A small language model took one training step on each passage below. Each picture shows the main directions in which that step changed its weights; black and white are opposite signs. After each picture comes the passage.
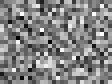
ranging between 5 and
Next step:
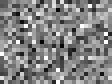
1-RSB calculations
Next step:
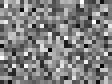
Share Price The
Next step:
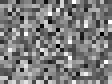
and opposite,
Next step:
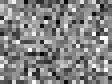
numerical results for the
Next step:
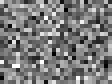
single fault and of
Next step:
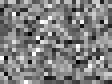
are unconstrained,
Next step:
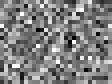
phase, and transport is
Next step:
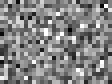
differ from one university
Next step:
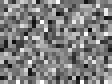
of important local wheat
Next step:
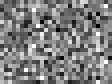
& Media Project
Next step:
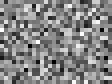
ledger. The heart
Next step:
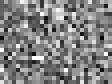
create complications on
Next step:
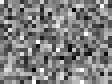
de IBP y la
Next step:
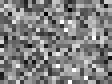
coordinated to the
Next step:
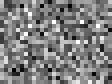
less frequent, and
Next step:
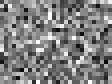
light using the excitation
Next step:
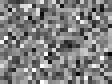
where $p\simeq
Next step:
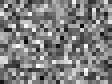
the outbursting
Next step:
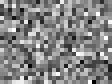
vaqtda qator
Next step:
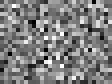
tutti i giorni
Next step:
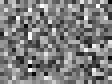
the other hand, have been
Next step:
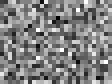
imaging with complete
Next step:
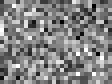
hearing loss.
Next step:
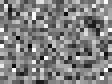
the CMS Open
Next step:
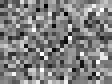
Krupenkin et
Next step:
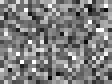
- эстетик
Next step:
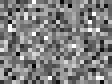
va bir-biriga
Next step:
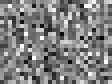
} \makeatother
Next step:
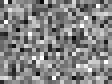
6.0), or global
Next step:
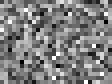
$\ell$, but larger
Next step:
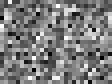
creation scenarios of
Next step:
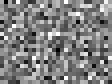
motion of plane is
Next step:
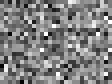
deflecting magnet
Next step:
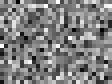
and specificity of this
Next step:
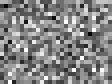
with malnutrition
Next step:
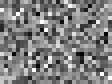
of metres. While
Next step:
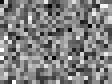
the present and the future
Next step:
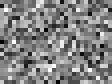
drug discovery as
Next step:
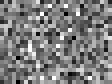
the control profile of
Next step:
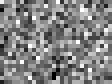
the project. Thus,
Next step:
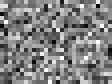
conditions. 2.
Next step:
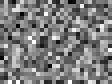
acquired by the
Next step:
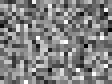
признаки по
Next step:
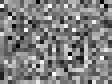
inductive reactance in
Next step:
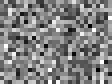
level, and at the same time
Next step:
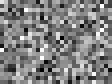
DE USO NO
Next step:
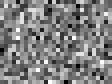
estudo sobre o
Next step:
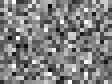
earlier in the
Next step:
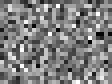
Are there signs of
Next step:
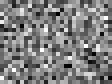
Universidade Federal do
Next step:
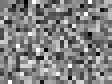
Отсюда и
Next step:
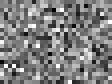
Although limited by the
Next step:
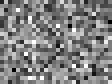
the benefit of their
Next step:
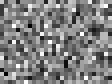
policy and regulation,
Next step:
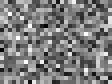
presents and they can be
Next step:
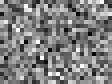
own juice.
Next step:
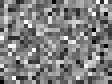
(SCR) dan
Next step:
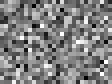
the number of the $Y$
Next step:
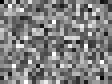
the taxpayers'
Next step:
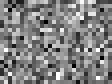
de equilíbrio
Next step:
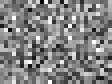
that online education will not
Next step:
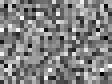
tabiiy til
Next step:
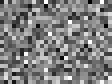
of gravity in a
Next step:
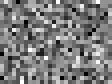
a fost privit
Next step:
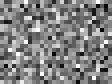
Beijeren and
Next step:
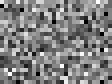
ilk olarak
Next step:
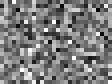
estimator of $\beta$, and
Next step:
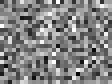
and this reference SFG
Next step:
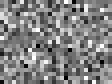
been a prevalent topic
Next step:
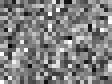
res}$ (measured
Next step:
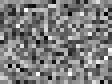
\ac{TN}, and
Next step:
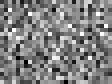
histopathology study,
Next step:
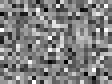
identified. The most recent
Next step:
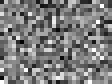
is interfaced and
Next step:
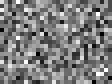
algorithmes. Il y
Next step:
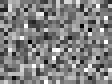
complexes are having
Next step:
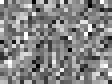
of our people,
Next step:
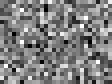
QS попали
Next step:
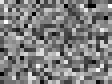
show similar amorphous
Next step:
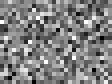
tracking detector
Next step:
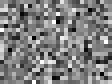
continuous and formed by
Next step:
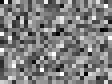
and a maximum value
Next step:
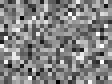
13 DLAs from
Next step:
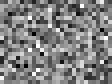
known for batik,
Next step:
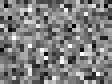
том, что
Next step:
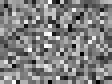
with the TITLE
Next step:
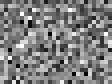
decomposed in terms of
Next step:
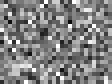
Muller M. E.,
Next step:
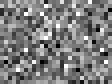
único), e
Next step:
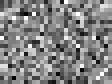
is equivalent to a
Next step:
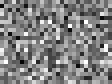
reduction of energy consumption
